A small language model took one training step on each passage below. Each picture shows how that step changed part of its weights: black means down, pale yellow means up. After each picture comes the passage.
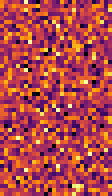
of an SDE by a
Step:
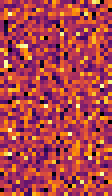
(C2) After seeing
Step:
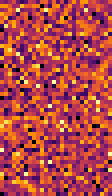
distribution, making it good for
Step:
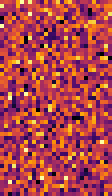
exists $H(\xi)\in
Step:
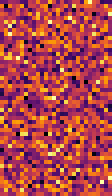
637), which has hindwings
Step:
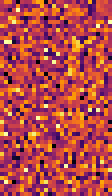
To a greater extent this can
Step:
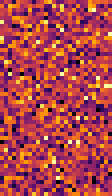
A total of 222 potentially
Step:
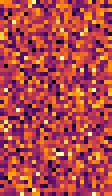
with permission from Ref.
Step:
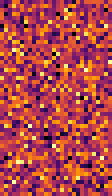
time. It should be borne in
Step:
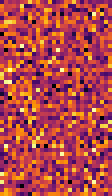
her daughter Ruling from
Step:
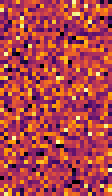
inter-dependencies to the
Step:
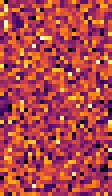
made it possible to clearly
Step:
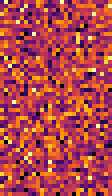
non-native environments
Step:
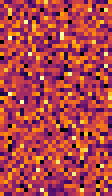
whose objects are all structures
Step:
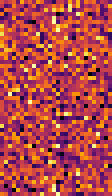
indicates progressive ecological
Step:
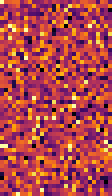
would give you the wrong
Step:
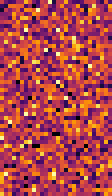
and $\LL$ a line
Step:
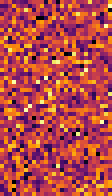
enough $x$-edges to
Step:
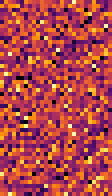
there is a Universe before
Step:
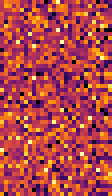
\prime \prime }\right)
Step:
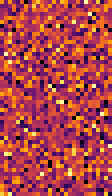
\label{NPDE for
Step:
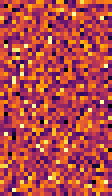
standard IB kernels.
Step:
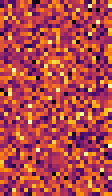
digital divides.
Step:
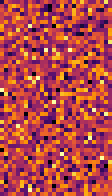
the first exit times of the
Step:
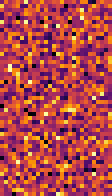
the overall architecture of
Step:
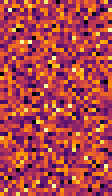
frequency of the pass band
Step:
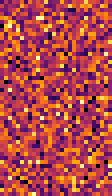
this inequality, so for
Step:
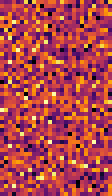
leveraged by using NLP
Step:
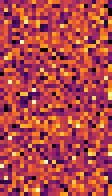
The proposed methodology effectively
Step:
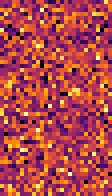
transparency is used for
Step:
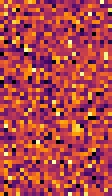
the times ahead. One
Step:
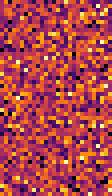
colleges in India. The
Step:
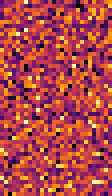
if $X$ is normal,
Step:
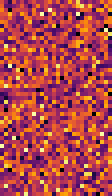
see that it suffices to
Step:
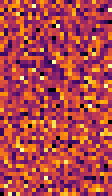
study was confirmed by a local
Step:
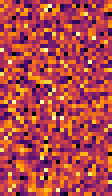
Accelerator Research
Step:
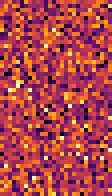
periodic point, and for each
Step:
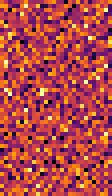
solutions to satisfy the equations of
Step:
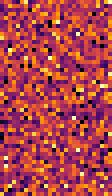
cubic FeGe}}.
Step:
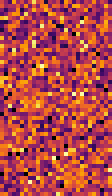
the zeroth moment of the
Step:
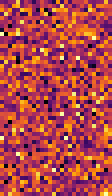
K$ is an invariant
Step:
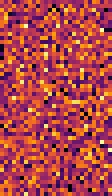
thus be easily identified.
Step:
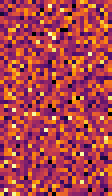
the characteristics of the graduate
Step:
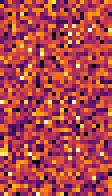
B^\dagger_{\bf q}
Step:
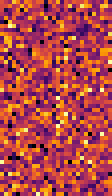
Batch test Details
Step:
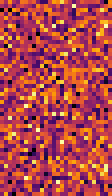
current is created along the
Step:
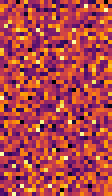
with $(N-1)$ interior
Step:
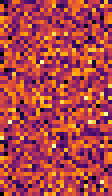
convex. However, one
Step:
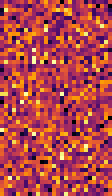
roughly in the range
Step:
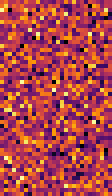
be replaced by suppliers.
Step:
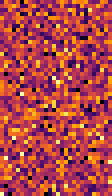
and also the contributions where parton
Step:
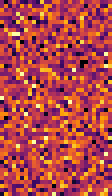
when the noise rises to
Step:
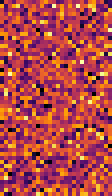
Additionally, most students
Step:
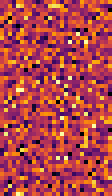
of Marine Science and
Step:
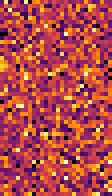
coefficients intensities.
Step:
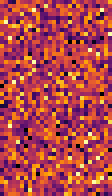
thousands and indeed
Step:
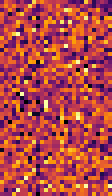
to improve their life
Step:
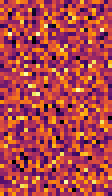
- k$ members of D
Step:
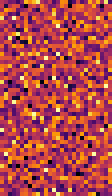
as a sub-process of
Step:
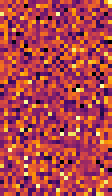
\end{equation}% The finite sum on
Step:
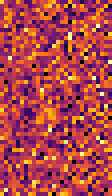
cut through the critical point
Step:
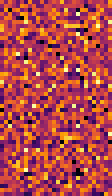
various values of $D$ and the
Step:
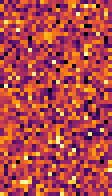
anterior open bite
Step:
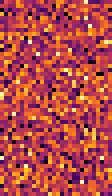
"The New York City
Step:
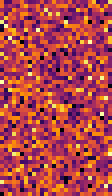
classes to generate the data. The
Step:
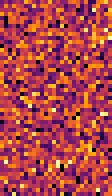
\cC(G)$ with
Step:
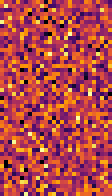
between octahedral
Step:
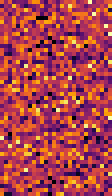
that for $n$ large enough,
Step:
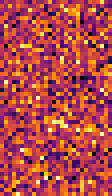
* Case III: three
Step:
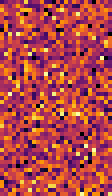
D_i$ is a subset of
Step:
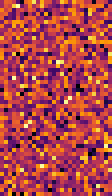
to $M\log M$. We do
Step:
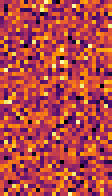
low corona (solar
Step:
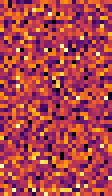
rewritten in the form
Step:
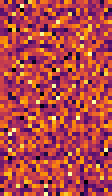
proton emissions properties can also
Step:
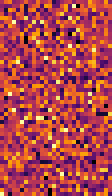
This social contagion
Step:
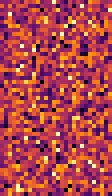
the following paragraphs must be
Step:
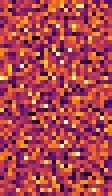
of the Hilbert space.
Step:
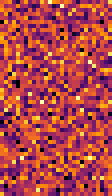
Scenarios may
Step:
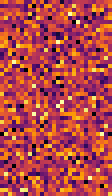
is thresholded to the
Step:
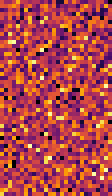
him, God meets to
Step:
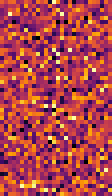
of the two remaining matrix
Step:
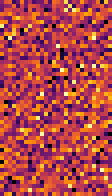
represent the human capital
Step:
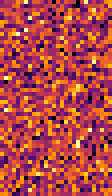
if $f$ is such. Then we
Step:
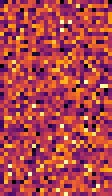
\nabla^H g^H = 0
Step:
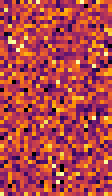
Using the spherical
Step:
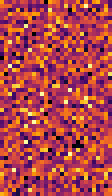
closure of $K$ contained in
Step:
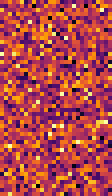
shaded triangle in the top
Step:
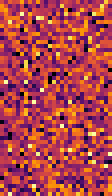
and understandable procedures in
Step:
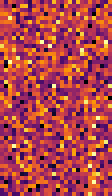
are similar, but not presented
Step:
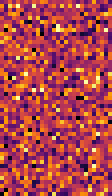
The study was approved by the
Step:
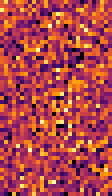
during stressful conditions in order
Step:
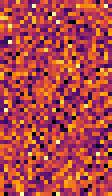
possible. Typically, the
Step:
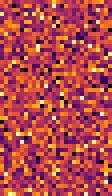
is tested before all other
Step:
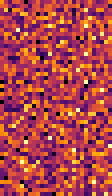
both in agreement with our previous
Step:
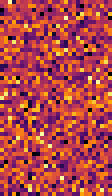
however, that the shapes of
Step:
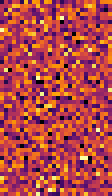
map between Riemannian
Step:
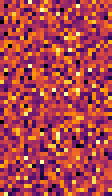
languages. In the
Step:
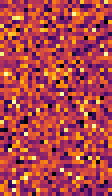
consider the following function $\psi(x),
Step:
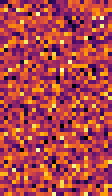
to the process of healing the
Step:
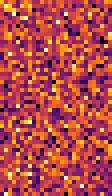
the rice pests, the
